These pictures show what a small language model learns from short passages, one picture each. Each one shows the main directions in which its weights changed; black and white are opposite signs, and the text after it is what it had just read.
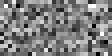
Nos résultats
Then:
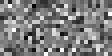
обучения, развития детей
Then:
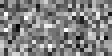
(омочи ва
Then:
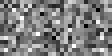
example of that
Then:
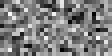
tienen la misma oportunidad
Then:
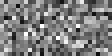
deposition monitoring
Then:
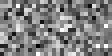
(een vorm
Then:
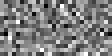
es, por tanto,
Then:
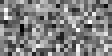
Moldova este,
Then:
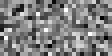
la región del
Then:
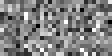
регресії -
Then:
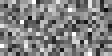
This project has
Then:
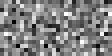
MA: MIT
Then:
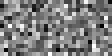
în spațiul
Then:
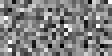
que a questão
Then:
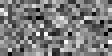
pueden reutilizarse
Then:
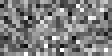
peraturan lainnya
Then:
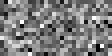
natijasida sodir
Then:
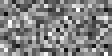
región esté
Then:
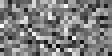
системы объективно
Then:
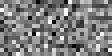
y el centralismo.
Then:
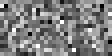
hoje, fazendo
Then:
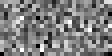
2 Infection:
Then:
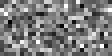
qué – para
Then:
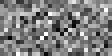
etkileyen bu
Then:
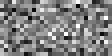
temporárias dos
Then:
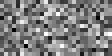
prescripción de
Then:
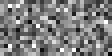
dos artigos,
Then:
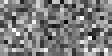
dan sebagainya.
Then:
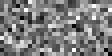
de suivi,
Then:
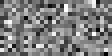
проблемы и основные
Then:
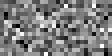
initiative personnelle
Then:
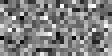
no início da
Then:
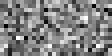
перевагу у
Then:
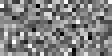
actual al frente de la
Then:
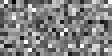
estos eventos con
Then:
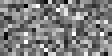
de evaluación por
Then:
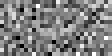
условиях цифровой
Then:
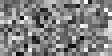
всех слоев
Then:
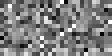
aos processos de
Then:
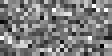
de acceso vascular
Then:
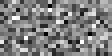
оцінювання на
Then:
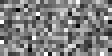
there are differences
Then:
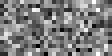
bijdrage tot
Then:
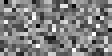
sobre os Vícios
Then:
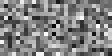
crônicas, por
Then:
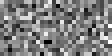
Denyut Nadi
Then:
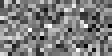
зрения. По
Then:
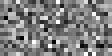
конф., м.
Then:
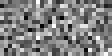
который принял
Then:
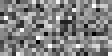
и т. д.
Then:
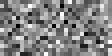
участие в
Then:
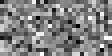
nemen. De
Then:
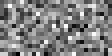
lari orasidagi
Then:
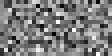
D. *et
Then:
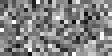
виды туризма,
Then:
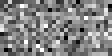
uchun ilmgga
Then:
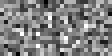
a convulsão
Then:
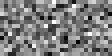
a música é
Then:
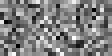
de internationalisering van
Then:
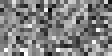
takliflar tayyorlash
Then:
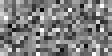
intervenções. 2019
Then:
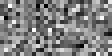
la Unidad de
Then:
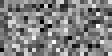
ularning ekologik tizimlar
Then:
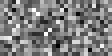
guruhlariga nom
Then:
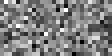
Study OA
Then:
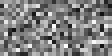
deux volets : -
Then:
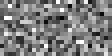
síntese e
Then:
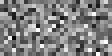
qiladi. Nazariy
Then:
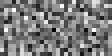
da oferta (nem
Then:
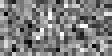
основе штамма
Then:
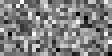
Ilmiy izlanishlar
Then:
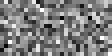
передвижений в
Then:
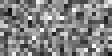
una metodología basada
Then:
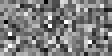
as tubulações
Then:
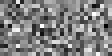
necessitando do uso
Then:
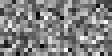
fazer com que estas
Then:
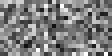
contextuais; a
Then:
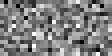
sporti bilan
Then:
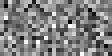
1, в которой
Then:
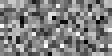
Utilization of
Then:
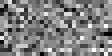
no son de mera
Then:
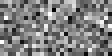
kiritishning eng
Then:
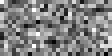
100). Kindern mit
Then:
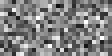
biri hisoblanadi. Bu esa
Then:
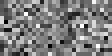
(Zacharia &
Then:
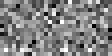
samarali. Ammo
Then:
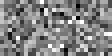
разным видам
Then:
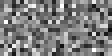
guía a luz
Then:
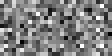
em formato digital e
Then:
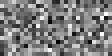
können dabei im
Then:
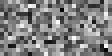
das aulas.
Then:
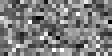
a maior risco de
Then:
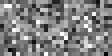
создающий данные
